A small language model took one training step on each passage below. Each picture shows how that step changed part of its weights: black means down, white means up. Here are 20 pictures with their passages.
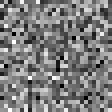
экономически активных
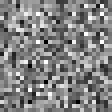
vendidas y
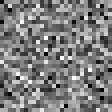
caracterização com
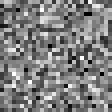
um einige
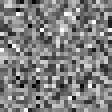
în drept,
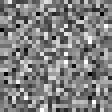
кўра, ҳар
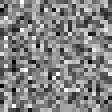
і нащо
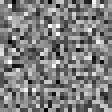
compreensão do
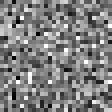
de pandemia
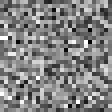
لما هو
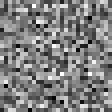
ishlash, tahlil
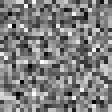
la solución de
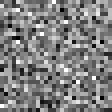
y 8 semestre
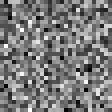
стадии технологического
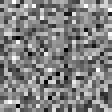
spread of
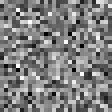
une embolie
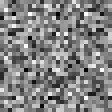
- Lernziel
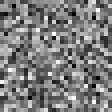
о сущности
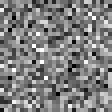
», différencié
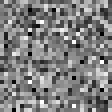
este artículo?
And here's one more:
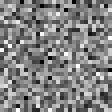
„Til - dil
